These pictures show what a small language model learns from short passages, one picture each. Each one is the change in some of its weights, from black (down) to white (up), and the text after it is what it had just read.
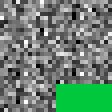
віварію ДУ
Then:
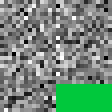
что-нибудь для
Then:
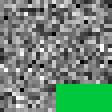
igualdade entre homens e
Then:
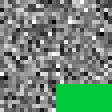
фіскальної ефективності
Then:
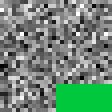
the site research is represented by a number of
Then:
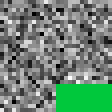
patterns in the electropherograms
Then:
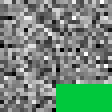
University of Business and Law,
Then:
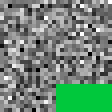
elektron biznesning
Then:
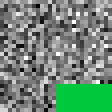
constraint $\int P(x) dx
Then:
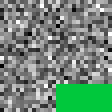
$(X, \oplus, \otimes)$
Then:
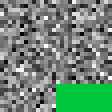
in direct relation to the study's objectives
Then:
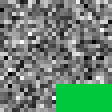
published. Conflict of
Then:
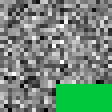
jiddiy asoratlar
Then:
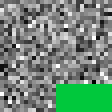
the inputs parameters were determined for the
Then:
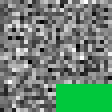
Theorem \ref{t1} for
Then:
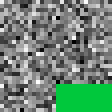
and $j \in [t]$, define
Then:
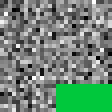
o uso de técnicas que permitam
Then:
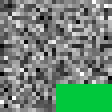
of blood drawn using a
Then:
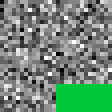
proved in \cite{ChKT}
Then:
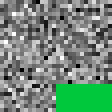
compensation is referred to as
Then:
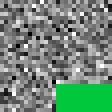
a lacunar equitable
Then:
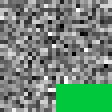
Sherzod Baxtiyorovich
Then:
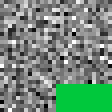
Бу эса, бурун
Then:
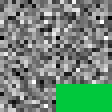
BENTO, Cida. **O
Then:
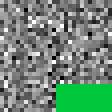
cubic $q$-spline.}
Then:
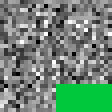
had no significant effect. In the
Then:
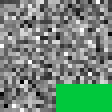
proposed DDA will be applied at the
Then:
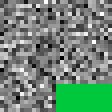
of malnourished children. The aim
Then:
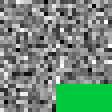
given use case. Specific questions or
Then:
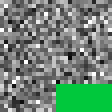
Pandeiros, Minas
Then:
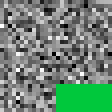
Kurbonova Malika Ahmad
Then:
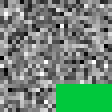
mahoratning muhim tarkibiy
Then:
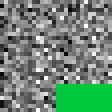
thrombocyte counts
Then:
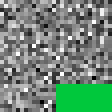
de autoridade, compostos por
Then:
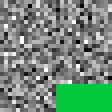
oportunidade? *Acta
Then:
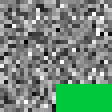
of scaffolding instructional strategy
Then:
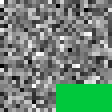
(Drob and Serbu,
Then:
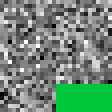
the cell periphery and that there
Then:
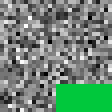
provides such a base model and the
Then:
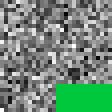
foi restaurado anteriormente?
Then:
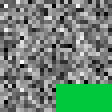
and take into account the needs of the research
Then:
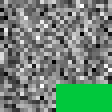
constants of the ring typically encode interesting
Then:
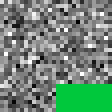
Note that, since the lowest degree of
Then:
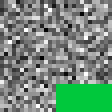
sustainable and non-invasive approach
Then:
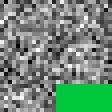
its place and position in the world.
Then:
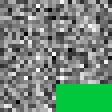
cloud storage and pornographic
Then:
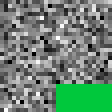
the $\ft$-tuple associated with
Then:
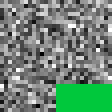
En general, los métodos y
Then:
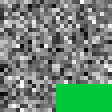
$X=V$ we obtain the statement
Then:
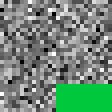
модальні функції, не
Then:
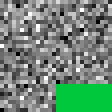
significant at $\alpha = 0.05$
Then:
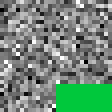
or the use of complementary code
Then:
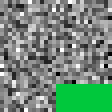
численности редких
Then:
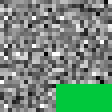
sobre los riesgos extremos
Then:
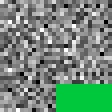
afeksi yang relevan di
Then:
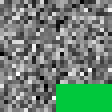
Ring Buffer Analysis of
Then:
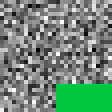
as existing manual attendance system is
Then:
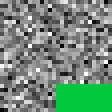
well known and can be found in any
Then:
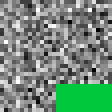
de modelos tradicionais e
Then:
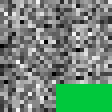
Finanzierung 88
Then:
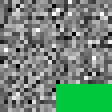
result then follows from complementation being its own
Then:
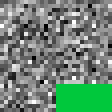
\ \noi Thus, in particular,
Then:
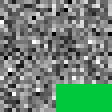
separately. \bigskip \bigskip
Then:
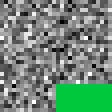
more challenging than bounding the number of
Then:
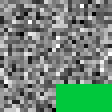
aksariyati maqtoV shaklida
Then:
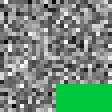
arthroplasty / P.
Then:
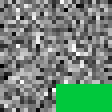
for the velocity $\bs u$, with
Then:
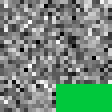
striated b-fabric
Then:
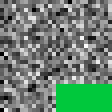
\}. } \end{enumerate}
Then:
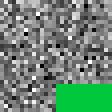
built-up areas as a result of
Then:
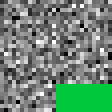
microfiber cloth)—were
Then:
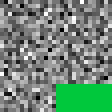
gəlinir. Qışlamış
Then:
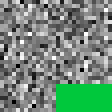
are mutually non-isomorphic,
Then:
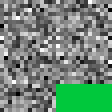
ҳамаи он чиро
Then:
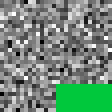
dependent variable, whether the relationship is positive
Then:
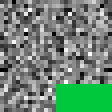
We prove the result for left branches.
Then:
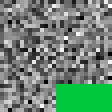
carpatica*, види роду
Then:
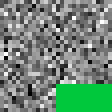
para o consumidor e, ao
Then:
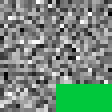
des soins. Méthodologie
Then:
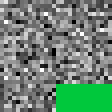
positif pada perkembangan
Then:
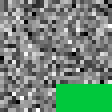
(a species of rodents) and
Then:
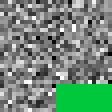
authors affirm that there are no
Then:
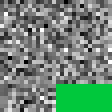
maximum allowable temperatures for product \( k
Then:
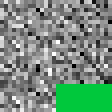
Munroe⁸ gave the following
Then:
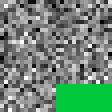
c. is enigszins
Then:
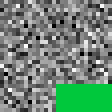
apreciar la creatividad de
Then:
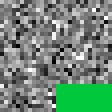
these are presented in sequence, there's no
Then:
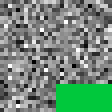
selecionados, distribuídas
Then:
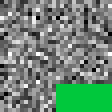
prominent job for the agents
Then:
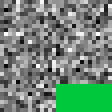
type $\Lambda\times I$ over
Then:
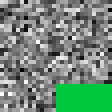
в колбі ацетатним
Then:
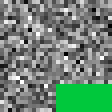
it and how to process the received information
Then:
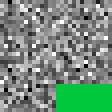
tem seus fundamentos em elementos da
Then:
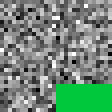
protocol. N of trials
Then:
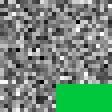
enjoy modern facilities and perform various
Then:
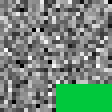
расстановки пауз,
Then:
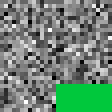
of the main lobe of the
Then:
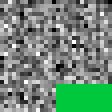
the book \cite{Beyond}
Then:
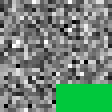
harajatlarni qoplab berish
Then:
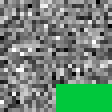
elements (PEs) in the same
